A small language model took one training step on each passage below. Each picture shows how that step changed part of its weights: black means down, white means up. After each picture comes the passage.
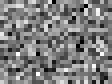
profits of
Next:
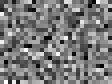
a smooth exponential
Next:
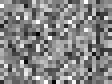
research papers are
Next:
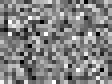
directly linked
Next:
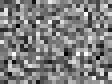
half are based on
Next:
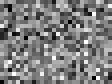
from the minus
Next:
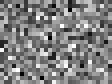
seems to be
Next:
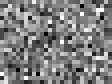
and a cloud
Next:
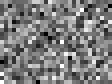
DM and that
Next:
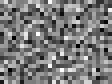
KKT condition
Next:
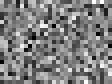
photon couples
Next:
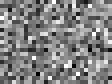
cases, the typical
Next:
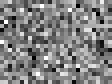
equilibrium carrier
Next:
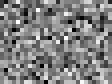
numbers of vertical
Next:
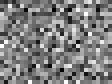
in the positive
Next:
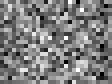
EFT description,
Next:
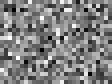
transverse plane at
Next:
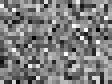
as $l$
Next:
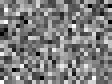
that we associate
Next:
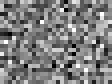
in any of the
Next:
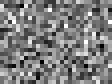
level. The
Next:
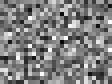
optimal ratio was
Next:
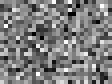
projection of the
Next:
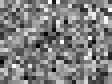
maxima and
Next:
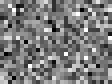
on mobile
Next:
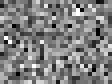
The method allows for
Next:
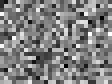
power of the strong
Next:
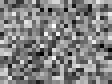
the strong heating
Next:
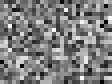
the dielectric tensor
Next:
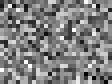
results with those of
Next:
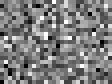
Lattice QCD
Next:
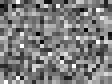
extracted from
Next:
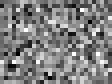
step 1, matrix
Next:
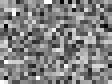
the systemic velocity
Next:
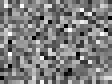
V / \Delta
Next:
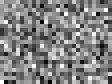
fixed point with
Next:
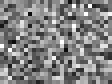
the conversed
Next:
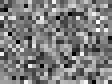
of a smaller basis
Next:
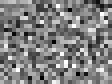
can be used to
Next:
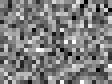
The latent space
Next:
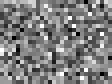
state is stable,
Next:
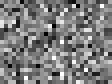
and their spectrum is
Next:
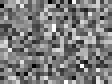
the $x$
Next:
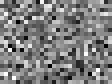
In the left panel
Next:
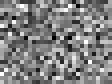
in the past
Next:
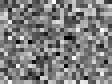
the part of
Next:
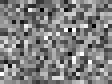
of the gravitational
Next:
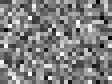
contribution. All
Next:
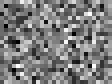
In general, two
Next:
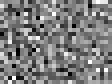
X$ as a
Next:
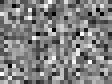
fact that the potential
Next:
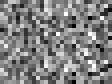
included only for
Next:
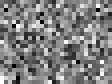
no symmetry is
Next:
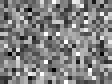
least locally,
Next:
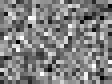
extremal black
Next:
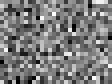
is shown as a
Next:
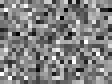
to the transit
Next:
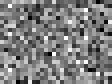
elastic sheet
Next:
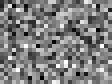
results can be
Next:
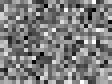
a simulation of the
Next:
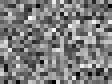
the minimal
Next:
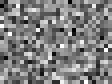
has demonstrated that
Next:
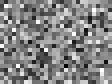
velocity of the central
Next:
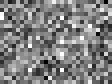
model training and
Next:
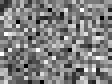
a constant angular velocity
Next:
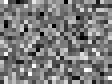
LO. The
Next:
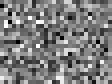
is produced by
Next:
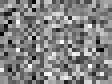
\\ & & Section
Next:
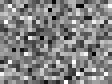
of the random force
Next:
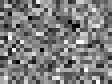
to reduce approximation
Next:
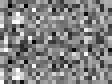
we will often use
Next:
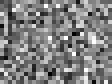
rough agreement between
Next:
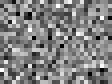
momenta equal to
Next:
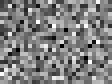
within the error
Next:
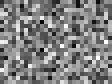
characteristic critical field strength
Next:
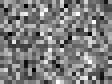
detailed description of this
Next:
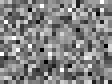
and moderate
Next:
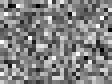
those where the
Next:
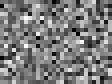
mean field approximation can
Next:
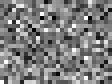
jumps mark
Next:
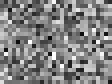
the surface with
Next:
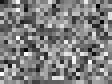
estimates of the
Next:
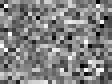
legs) in
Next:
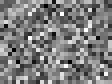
on the mass and
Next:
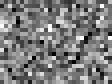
MC2 is
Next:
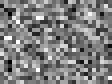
increases [3],
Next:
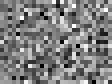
of classical conduction
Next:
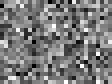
all $x
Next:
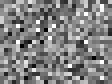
dB bandwidth
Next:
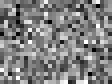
When $b =
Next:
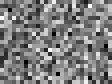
loss, the final
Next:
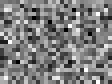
tot}$ and
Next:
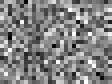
included the most recent
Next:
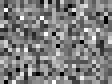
small device
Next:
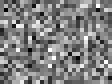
breaking T symmetry
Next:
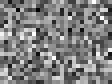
the mapping
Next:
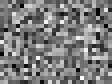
realize through a
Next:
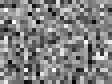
are a factor of
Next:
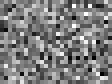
diversity of
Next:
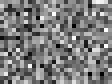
plotted as a
